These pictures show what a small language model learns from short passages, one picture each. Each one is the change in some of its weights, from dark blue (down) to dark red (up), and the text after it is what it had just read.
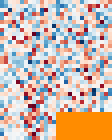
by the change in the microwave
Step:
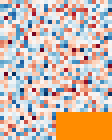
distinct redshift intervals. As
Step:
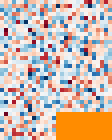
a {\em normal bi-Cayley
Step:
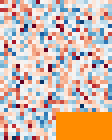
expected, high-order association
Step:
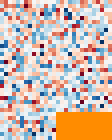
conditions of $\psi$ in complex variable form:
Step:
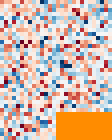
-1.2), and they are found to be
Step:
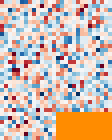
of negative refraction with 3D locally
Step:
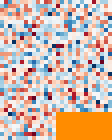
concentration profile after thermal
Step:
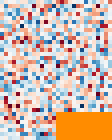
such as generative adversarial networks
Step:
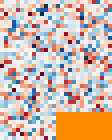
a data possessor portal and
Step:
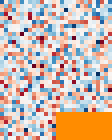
The extreme solution behavior renders the
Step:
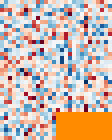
in an embedding network, to avoid
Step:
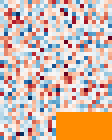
power zones (\texttt{Zone
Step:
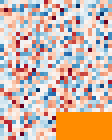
via several mergers.
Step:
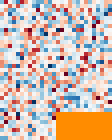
long-term external factors.
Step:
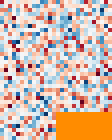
hypotheses of Proposition 4.2 say
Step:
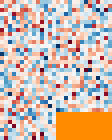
yellow) that broadly
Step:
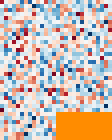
Gerstenhaber operad
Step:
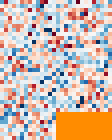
are connected along the arm-chair
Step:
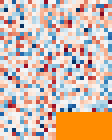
nuclear matter. As is
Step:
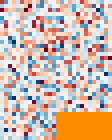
of time, with $f^2 \propto
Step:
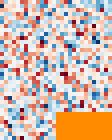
the lack of canonical kinetic term for
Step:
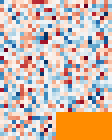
voltages. c)~Close up
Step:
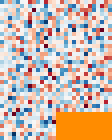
because otherwise the units in the extension will
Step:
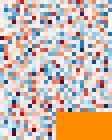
instants, and 2) approximate the
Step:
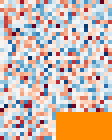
and radio emission could well be a
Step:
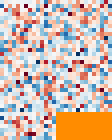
now write the equations for the spatial
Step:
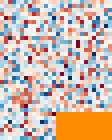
give the Nordhaus-Gaddum
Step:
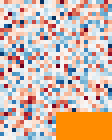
Theorem~\ref{sheet2}). Then,
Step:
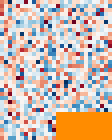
Functions, Chapter 26,
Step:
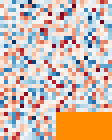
{Igarashi}\ and\
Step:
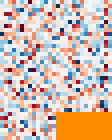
its corresponding encoder map (indicated by
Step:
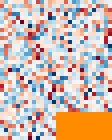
isolated haloes. The definition of
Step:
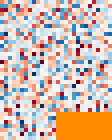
study of the same game with all possible priors.
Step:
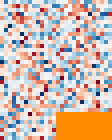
identify the label of new composition factors found
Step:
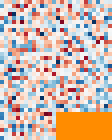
patient. The tablet captures
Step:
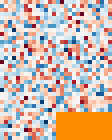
scales. We can then use general relations
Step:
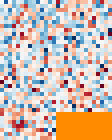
the bulk scale-invariance iff
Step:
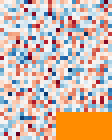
# That's consistent with theory.
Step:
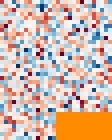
29$ components and $n = 6$ are
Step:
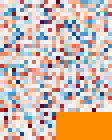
Additionally, the MAR increases with
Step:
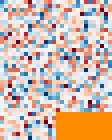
received very little
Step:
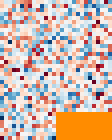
quite natural to pose.
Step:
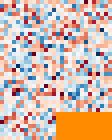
a factor of about five.
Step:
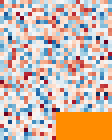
distinguish the full set of phase factors
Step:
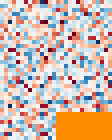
types of heterogeneous
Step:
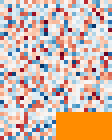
stylised model, and we discuss the
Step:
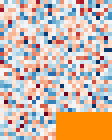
the meta-heuristic methods and multiple
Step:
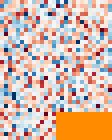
the proposed methods can be extended to a
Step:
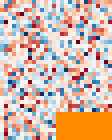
experiments with heavy ions are not
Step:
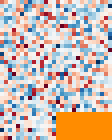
\colhead{Value} }
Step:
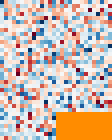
Bound on Neutron-matter
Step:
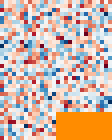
the effect of operator ordering on the third
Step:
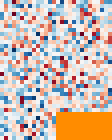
relaxed using the conjugate
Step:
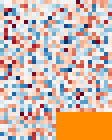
us define the sequence of partial sums corresponding to the
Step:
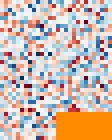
Few-Shot+CoT and
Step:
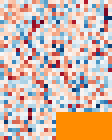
planetary nebulae discussed
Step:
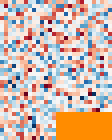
contributions of the Dy $4f$
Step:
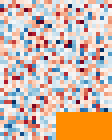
testability. However, it is not easy
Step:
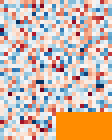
_\wp$ of $\pi$ is special
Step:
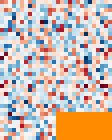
\mathbb{R}^{1 \times d}, \quad
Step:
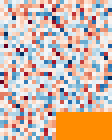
the unphysical longitudinal part
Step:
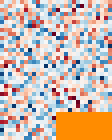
to evaluate parameter sensitivity for the
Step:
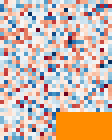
we introduce Besov type spaces and
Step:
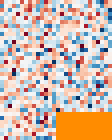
for some $n$) we simply write
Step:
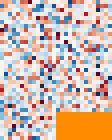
$U$ and $\tilde{U}$. This provides
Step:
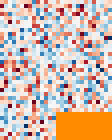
plotted as a function of the
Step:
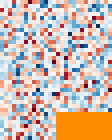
$I^\prime$-adic topology.
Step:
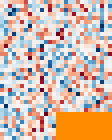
assumed to have a simple exponential dependence on
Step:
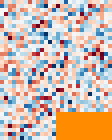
1 cm sized particles released at a
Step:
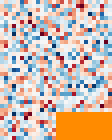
function $\xi:\Om\to X$ is
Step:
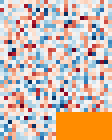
obtain for some constant $c$, \beao
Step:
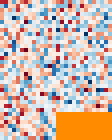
section \ref{sec2} for a specific value
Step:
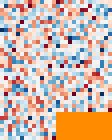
complexity of the algorithm is O(n) where
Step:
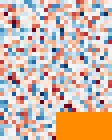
the inverted images to make the weaker
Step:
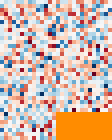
the $k^{th}$ factor of
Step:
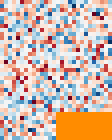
the width of $\overline{P}$ is at
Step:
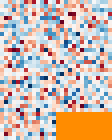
preserving this structure, one must introduce
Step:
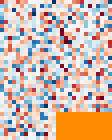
\end{figure} The $t-J$
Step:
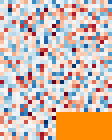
remain accurate beyond
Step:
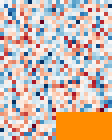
in the Lombardia region), and the
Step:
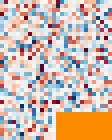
absence of any new weakly coupled
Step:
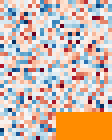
$L_{f}$, from which the predicted tail
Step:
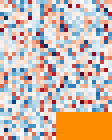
Since $\deg(T_{> 1} \oplus
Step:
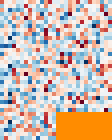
if and only if \begin{equation}
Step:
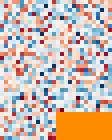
fine-tuned using Set-1.
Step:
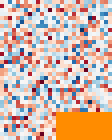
entanglement in the output pure state.
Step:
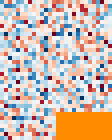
eigenvalue associated with the slowest
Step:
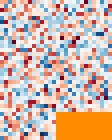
experiments. As depicted in
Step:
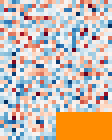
proof is complete. \end{proof} For
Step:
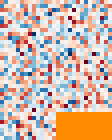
the comparison of the results of our fits
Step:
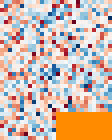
snowballing guidelines
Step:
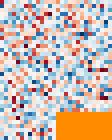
for binary variables by introducing
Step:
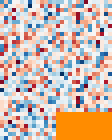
previous work which used this model in describing
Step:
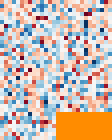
$N=100$ to much smaller values
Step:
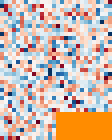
\times n}(\R) \with {\textstyle
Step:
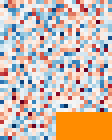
differs slightly from the definition given in
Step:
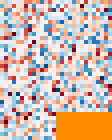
a simple argument in terms of the hopping
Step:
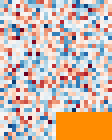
consider several cases according to the type
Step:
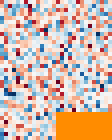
and is expected to be used for
